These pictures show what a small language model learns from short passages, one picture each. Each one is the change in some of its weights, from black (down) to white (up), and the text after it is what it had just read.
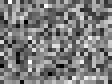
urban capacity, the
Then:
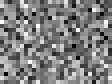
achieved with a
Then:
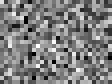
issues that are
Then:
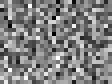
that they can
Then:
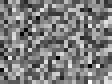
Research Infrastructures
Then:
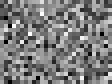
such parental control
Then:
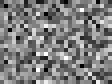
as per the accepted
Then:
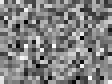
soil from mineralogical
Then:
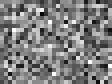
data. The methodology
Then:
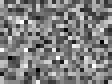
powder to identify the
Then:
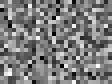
that they have no
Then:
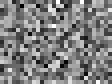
used for the study
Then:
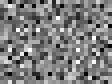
not enough atrial
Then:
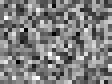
the selection.
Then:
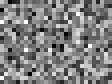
can be used more
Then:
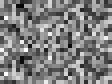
communication can be
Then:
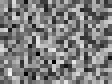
and objects that
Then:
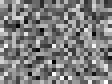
principles interpretation from
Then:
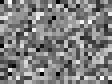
increasingly severe situation of
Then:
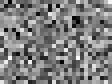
reduces cardiovascular
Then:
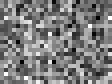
innovative model of
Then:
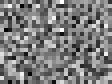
sometimes speculates
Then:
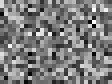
located close to where
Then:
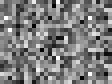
a natural tourist
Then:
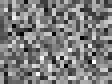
and stakeholders involved in
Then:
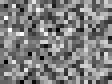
the United States
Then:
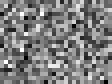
describe how continued
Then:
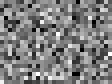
fronts are
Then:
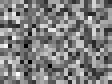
or representation), business
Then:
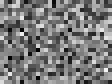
obligatory read
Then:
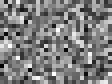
analytics, visualisation
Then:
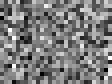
health service practices following
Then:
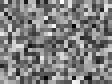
head, ear and
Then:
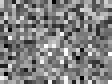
very hard. The
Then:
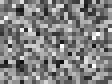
to the table of
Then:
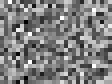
due to water
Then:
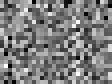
porosity and
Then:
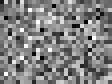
to CON.
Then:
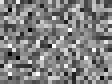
recognition methods are essential
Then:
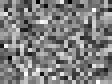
Internet of Things
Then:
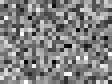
the recipient
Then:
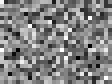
= 1$ gives
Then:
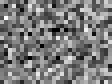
the companies adopted
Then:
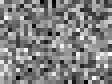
no replacement at
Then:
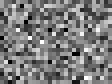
houses, It
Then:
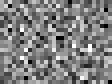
accustomed to
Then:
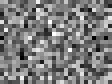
Your will,
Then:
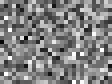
the market place where
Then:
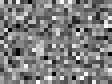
biological constitution,
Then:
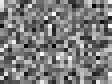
related to skillful
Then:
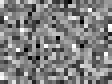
ional eime
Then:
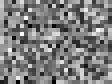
around yellow 20 -
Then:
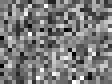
women, their
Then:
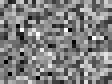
released the
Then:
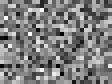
in the folder
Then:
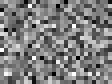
has no effect,
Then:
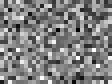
climate change on
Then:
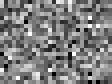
hierarchical levels depends
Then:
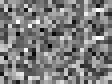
wave and a strong
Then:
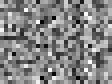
mean noise level was
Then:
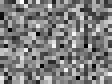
carried out at each
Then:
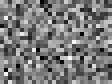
for antibacterial
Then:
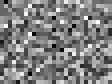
viscometer was
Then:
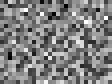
as such it can
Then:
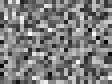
international exchange, practical
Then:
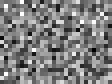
foster precision,
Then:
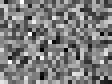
shows effect as
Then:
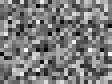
Produces empowerment for
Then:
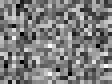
communication system.
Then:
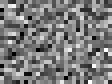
did not impact
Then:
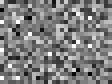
be considered during the
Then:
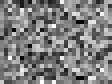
were 80 medical students
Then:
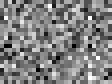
study developed and
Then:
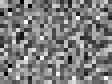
priority for
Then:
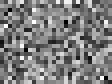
diversifying factor of
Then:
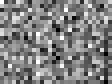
values remained constant.
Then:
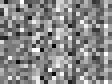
shows an acceptable level
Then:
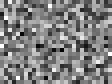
section and recovered
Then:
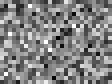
by the physical separation
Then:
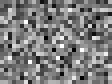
and a promising treatment
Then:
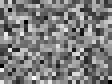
cooling effect, The
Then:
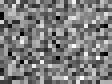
It also involved literacy
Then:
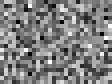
rectification mode with
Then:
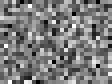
the American elm
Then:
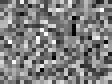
Profiler was
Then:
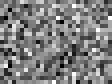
reversal and
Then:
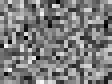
real estate
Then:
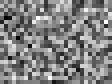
was used, and
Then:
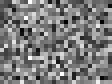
social skills of Social
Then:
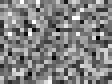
media misinformation
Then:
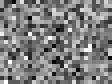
were excluded because
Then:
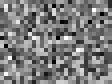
and rapid than that
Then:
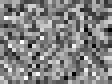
data sets can be
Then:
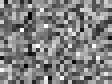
violence are
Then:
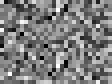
therefore follows a
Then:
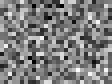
in some cases much
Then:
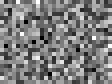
°C with an
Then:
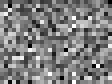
trips. The
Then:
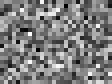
use of traditional religious
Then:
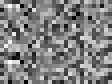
is not always
